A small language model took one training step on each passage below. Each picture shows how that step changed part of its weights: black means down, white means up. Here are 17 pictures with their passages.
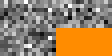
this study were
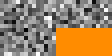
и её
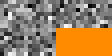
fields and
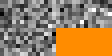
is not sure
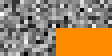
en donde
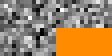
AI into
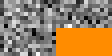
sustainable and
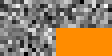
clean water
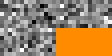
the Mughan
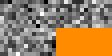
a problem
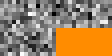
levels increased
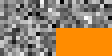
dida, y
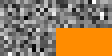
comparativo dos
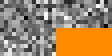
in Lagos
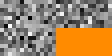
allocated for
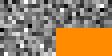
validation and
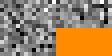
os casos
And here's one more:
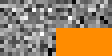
This paper
